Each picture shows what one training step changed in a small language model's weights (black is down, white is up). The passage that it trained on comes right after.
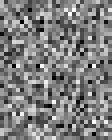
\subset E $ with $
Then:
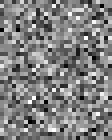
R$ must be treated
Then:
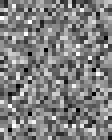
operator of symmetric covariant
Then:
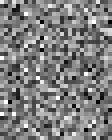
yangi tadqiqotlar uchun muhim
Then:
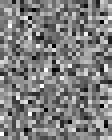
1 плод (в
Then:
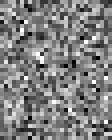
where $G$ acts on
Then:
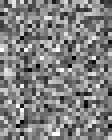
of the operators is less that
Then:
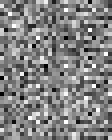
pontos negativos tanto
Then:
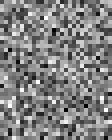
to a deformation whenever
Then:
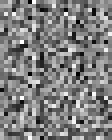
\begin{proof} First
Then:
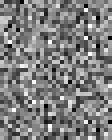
Governance gone
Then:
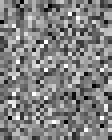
Pérdida de
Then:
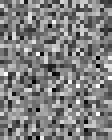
the space of polynomials in variables
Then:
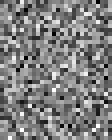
in $Y$ as
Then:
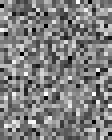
to‘liq mos kelishi
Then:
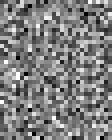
at $z$ is connected
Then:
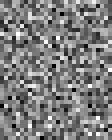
and Technology,
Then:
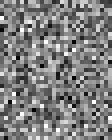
any positive integer $m$
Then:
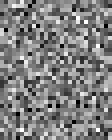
list of ordinary
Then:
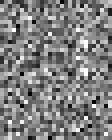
=0 $ for all
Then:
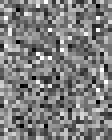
это периодически
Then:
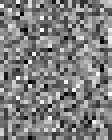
профессии в
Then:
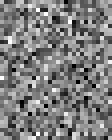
service social ne fait
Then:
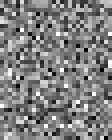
these cells are colored
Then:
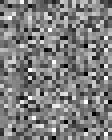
$p$ such that
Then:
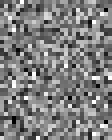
that $i=l$.
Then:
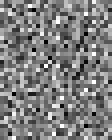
epistemology in as
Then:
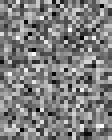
de La Rioja \\
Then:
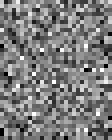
Technology Inc.,
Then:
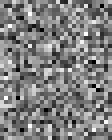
n]$. It will be useful
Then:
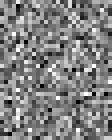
existence of a planar
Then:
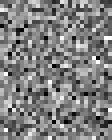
can successfully balance
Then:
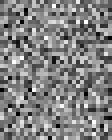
to specify the branch
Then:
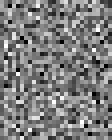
health problem, since the
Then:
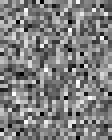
Banyak anak di
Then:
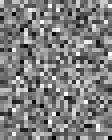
p. Dissertação
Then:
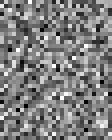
временным, но с
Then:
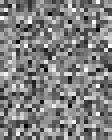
space of 1-forms as
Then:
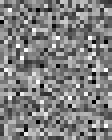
Moreover, if $cd
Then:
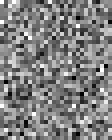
NP-hard even
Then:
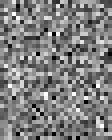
is polynomial in momenta of
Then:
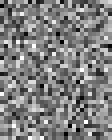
\rightarrow S_{i}
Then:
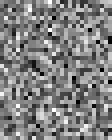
- Trisia,
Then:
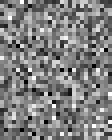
$t$ шесть
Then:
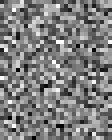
not, the tableau
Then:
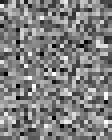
observation will be necessary to
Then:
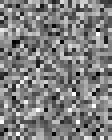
зі питань
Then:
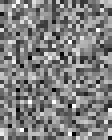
Preparedness for
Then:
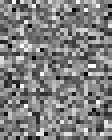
follows: (i) It
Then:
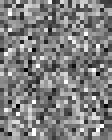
del domicilio
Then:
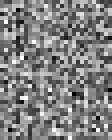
to be taken into account:
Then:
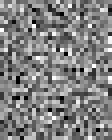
The results of this study
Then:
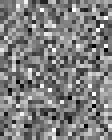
both CNN training on
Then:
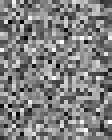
and the references therein
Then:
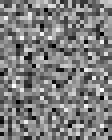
systems that connect are
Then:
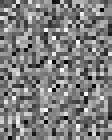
used in Computational
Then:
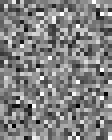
interweaving that
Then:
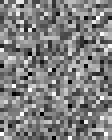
Malaka oshirish,
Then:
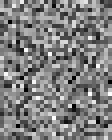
to isomorphism), then one may
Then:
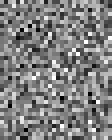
of it) restricted to
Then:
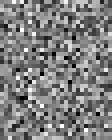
a real quadratic field. Since
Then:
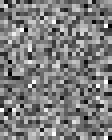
retrieves their
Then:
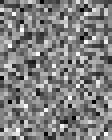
$$ where $X$ is
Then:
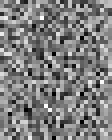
aniqlanadi. Suyak
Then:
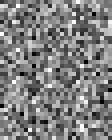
jovens do ensino
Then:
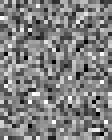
least $2\tau$
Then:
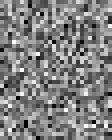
\item Hyperbolic
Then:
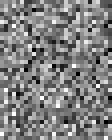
Conditions to the sum of
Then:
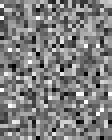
доступу до
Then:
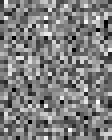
la littérature
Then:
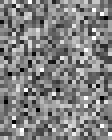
empresas dedicadas a
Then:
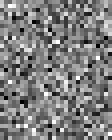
In materiellen
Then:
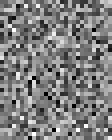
extension field of the rational number
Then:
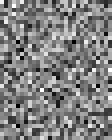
on the further development of the
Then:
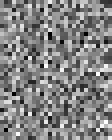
dan pengujian
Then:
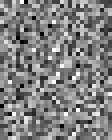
the same polynomial expressions as
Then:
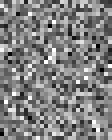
the Lyapunov exponents, which
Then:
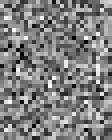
ilmiy va madaniy markaz
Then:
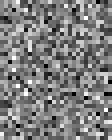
retrabalho devido
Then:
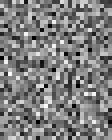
the prime sieve.
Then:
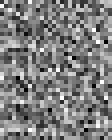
встречаются и
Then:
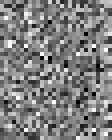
va qabrga
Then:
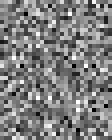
also a pseudo differential operator
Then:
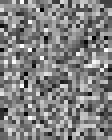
axiom is equivalent to
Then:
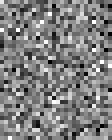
V. Maslova,
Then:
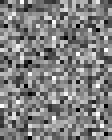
$A$ is shown in
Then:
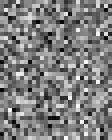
machinery of
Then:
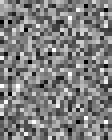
the shorthand notation for
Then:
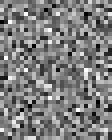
do planejamento até
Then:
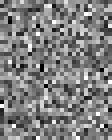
state in stimulating
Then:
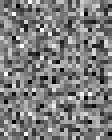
\(Y\). Therefore it
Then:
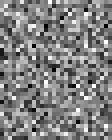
respectively. Constraint
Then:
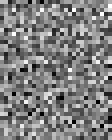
using swish activation
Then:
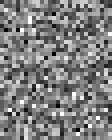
will use. First there is
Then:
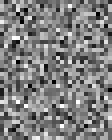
proposed approach. Take the
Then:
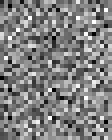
Soares et al.
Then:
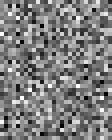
тўлиқ ўз
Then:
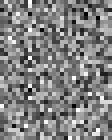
los ojos del
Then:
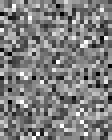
employment after military
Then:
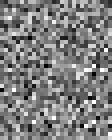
$\kk$ of characteristic
